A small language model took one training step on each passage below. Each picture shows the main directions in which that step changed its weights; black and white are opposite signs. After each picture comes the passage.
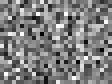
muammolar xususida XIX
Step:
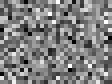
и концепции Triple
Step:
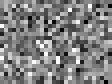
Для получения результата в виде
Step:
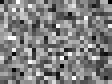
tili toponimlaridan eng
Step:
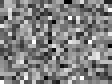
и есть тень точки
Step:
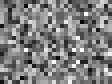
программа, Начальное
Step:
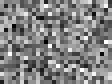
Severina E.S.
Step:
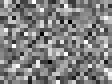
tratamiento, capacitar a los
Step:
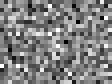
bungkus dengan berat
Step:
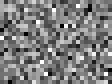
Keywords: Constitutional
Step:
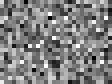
и практики. Том
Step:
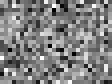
*ISPEC Journal of
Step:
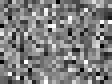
В качестве критериев субъективных
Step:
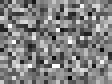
Editora Salesiana,
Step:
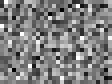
в формировании знаний и
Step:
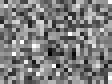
una mayoría (32%)
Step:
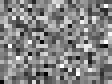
legislative approaches to
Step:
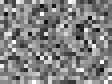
Halaman Masuk Admin
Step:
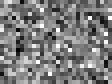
conducta del hombre; estas
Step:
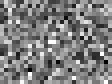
заболеваний у овец
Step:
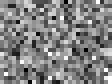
eng yuqori jazo — 8
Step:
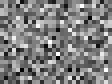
a grupos en condiciones de
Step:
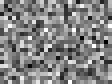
responsabilidad social; de este
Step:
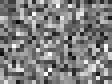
competing interests. This
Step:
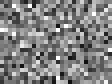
Soumana Boubacar
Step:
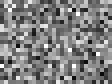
прояв творчої активності
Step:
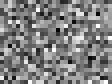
iqtidorini oshirishda
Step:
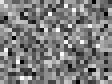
خود می باشد
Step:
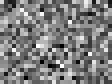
genere – è senza
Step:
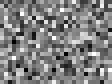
allereerst tegen de
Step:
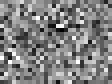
the Portuguese and the
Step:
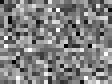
har tomonlama barkamol
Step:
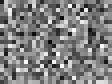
запалення може бути
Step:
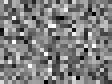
Medicinal Chemistry
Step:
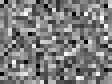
Qurollanish va otish
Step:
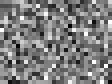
i koautori [18]
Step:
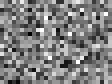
do Campo podemos compreender
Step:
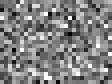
localização dos segmentos de
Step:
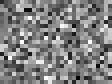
contenham um protocolo
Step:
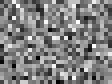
Présentation et analyse
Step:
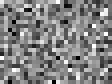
oitavo mês,
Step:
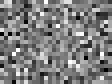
oshirish va gapirish
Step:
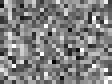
композиции и имеют
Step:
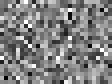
simula haberlo encontrado en
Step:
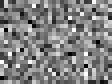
von Personen, nicht um eine
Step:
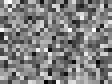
superior en el occidente
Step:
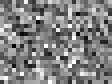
pecho está nuestro
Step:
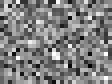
en el paradigma de las
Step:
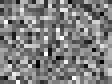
sanciones monetarias por
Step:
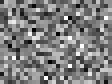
tizimlar oldida yangi
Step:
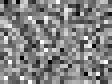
orienta el camino que se
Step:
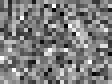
In *INTERNATIONAL
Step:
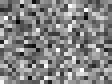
e penais e mecanismos
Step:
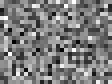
e os custos desse
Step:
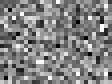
uno de los principios del
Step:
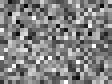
могил отнюдь
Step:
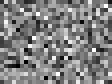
Tahlillar shuni
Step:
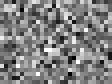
Çalışma Mehmet
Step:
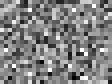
as cistaceas apresentam
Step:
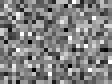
de monitoreo permanente
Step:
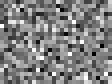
bazalari yaratishga doir
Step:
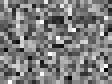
directo, ya sea por
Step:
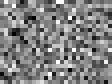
analizza cinque casi
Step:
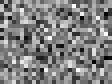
Matbuot kotibi
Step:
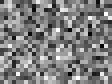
data yang diperoleh dari
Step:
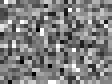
yangi tizim asosida tashkillashtirishni**
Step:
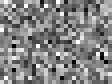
экстракт как столь же
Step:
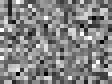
boshqa erituvchilarda
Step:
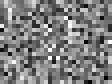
моделями, основанными
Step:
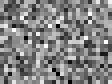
function of the organization;
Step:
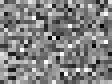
Fundadores: Dr.
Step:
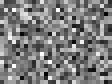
essa complexa interseção da
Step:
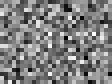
a solução para os seus problemas
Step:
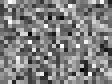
bilan birga umumlashtirilgan
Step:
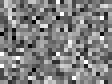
большое значение с точки
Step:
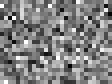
le compte produits et
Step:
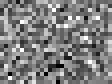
publicaciones editadas por la
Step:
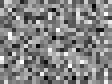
corresponde a mais de 50%
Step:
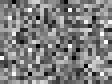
za opremanjem
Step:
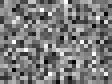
segundo a base de dados, o
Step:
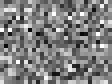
to Reduce Waste
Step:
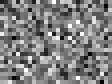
no Sistema Interligado
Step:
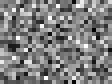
asarida qushlar
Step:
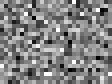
linguistic heritage of
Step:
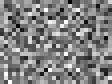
nantinya akan
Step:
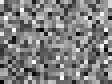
demanda da população e da
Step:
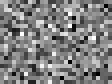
y por ende crea la
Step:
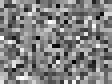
akan dihitung. -
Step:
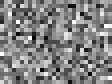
систем динамічного
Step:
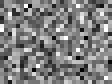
учебного радио и
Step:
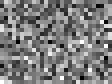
условий года, в особенности
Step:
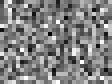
багато ставок
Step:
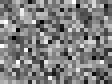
función lineal. x
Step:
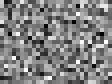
на нынешнем
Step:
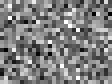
Campinas, SP,
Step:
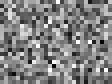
составляет 3–7 %,
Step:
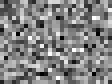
sus propiedades finales.
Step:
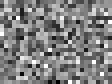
financing as one of the
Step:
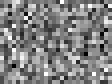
analyze the nuances
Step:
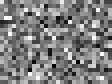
esta regresión y en
